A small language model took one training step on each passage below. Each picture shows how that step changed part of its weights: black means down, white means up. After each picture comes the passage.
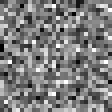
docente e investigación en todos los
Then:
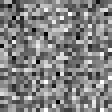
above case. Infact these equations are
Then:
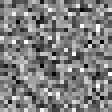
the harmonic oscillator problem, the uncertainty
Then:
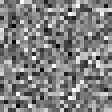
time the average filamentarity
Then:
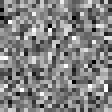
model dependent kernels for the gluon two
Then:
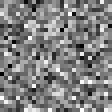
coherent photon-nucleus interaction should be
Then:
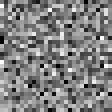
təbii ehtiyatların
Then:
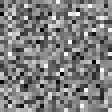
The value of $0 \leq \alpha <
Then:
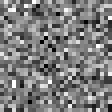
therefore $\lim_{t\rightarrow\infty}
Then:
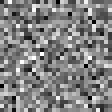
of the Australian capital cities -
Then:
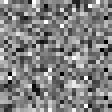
3AP decomposition \begin{eqnarray}
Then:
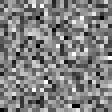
is only possible if $q^2 \in
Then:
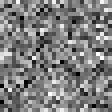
the relative brightness of the envelope
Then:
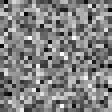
that we thus have sophisticated theory and
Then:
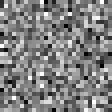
Kyiv dated November
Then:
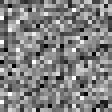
some of these references and may be up for
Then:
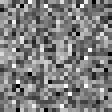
того, у методистов есть
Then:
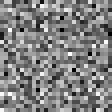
and create the same amount of entanglement after
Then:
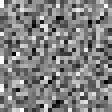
PHL bahwa nilai
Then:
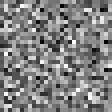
Poissonian contribution to the rms of
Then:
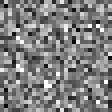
as the development of a fast and sensitive
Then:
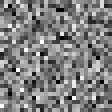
(o'simlik nomlari),
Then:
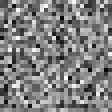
find them as efficiently as possible, if they
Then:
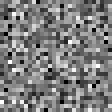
holda bartaraf etishga,
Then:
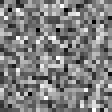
grupe. Svaka grupa
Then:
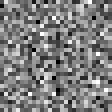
arrangement $\G_n^\perp$.
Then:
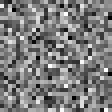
con práctica científica, para de
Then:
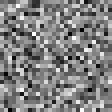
data ownership and control and
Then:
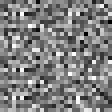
аниқ, содда ва
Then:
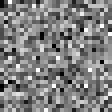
system, and STEM work using a probe
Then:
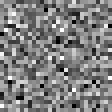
= \kappa \left( {\bm
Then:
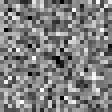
IOD algorithms. \section{IOD
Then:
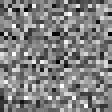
strongly boosted, the sum of the
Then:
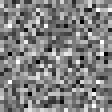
the dendrite, our monotile is
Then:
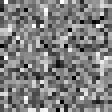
denser electron beams at the origin of
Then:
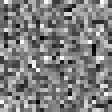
a thin film on a substrate,
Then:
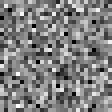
Ma'ruza talabalarni amaliy
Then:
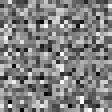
manipulate electronic order in materials
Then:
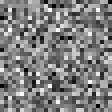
shown that using a mini-batch
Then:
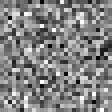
the appropriate gauge group of the theory, we are
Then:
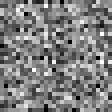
dan bahasa Indonesia).
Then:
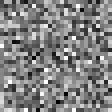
take into account is that the box and the sphere
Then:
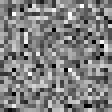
:= B_\sigma(a_n)\times
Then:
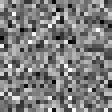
(ii); (ii) implies (i)
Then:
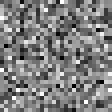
and dead ends). As a result,
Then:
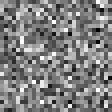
we can mod out by Z2,
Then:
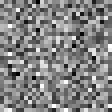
камчилиги сифатида
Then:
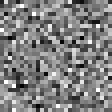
boson gets corrections of the order
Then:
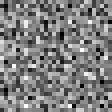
правовыми рисками,
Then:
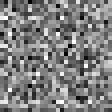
by Procacci and Marchi
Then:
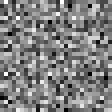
{\bf Theorem 1.1.} \it Let
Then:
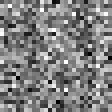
katta o'qituvchisi
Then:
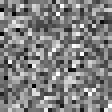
quantal metasurface that is
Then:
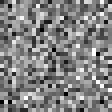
they were developing was a theory of quantized
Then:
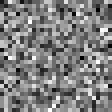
a focus on simplicity, adaptability, and
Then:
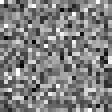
o Relatório Mundial sobre
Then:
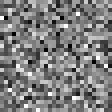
as below for any $l < N$, after
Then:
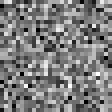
statistics, $W_{m,n}$
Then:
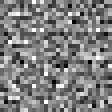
чтобы формировать у
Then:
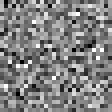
The method for traditional evidence
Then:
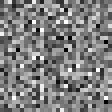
pedagógico claro,
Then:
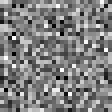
Isso pode incluir a criação de
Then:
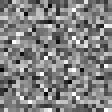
Tarjima asarlarni tarjima
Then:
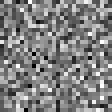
good an approximation an isotropic universe represents up
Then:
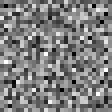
GMRES so that generating a
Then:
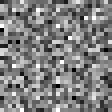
балки хориҷиён
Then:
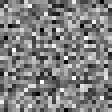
$\PP^n_k$ where
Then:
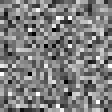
jamiyat” va hokazolarga
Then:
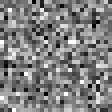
Note that the physical basis of the test is independent
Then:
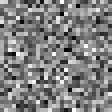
= \sum\limits_{n \geq
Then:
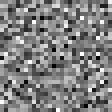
whereas the dependent variable is the resulting capacitor
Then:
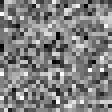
tree-level seesaw responsible for
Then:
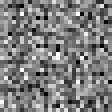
витискання поздовжніми
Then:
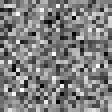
Masalan biz ko'chada
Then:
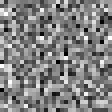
da periodontite crônica;
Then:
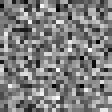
it to our error estimate. This data is then
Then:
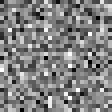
and trimer have been studied in the
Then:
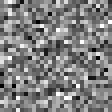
of virtual matrix elements involving many external
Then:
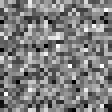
di collaborazione con partner come
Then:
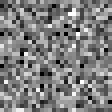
Alternatively, integrating
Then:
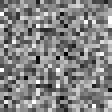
bersamaan dengan adanya
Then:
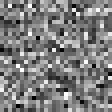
reducir o mitigar el nivel
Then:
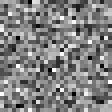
functors \Ea\ and \Eb\
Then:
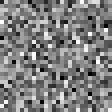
robust redshifts (rank 1 or 2, meaning
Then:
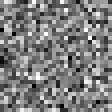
cyst: report of two cases.
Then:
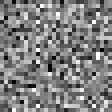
$A_V$ are compared with those from
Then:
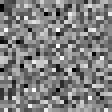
Proof.} By direct calculation. {\bf
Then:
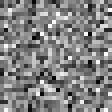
$\gamma$-ray energies and timescales of
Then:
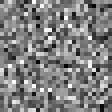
a strong influence on the thickness of the flow
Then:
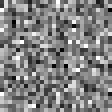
The information such as Children's
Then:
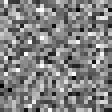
The above formula also involves the Bryant
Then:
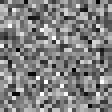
of each observation was at the position of
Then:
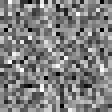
favorable configuration consistent with both total energy and
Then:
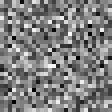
{\rm int}bB_X
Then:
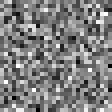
that many other (even nonclassical) examples
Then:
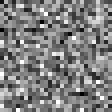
between the transmit array and the receive
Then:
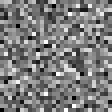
approximation, the term $c_0 +
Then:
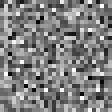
online). Quantum noise spectra of the SRL
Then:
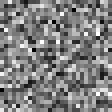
factor of 2.6 e/ADC for
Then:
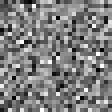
$j$ with smaller rank $j <
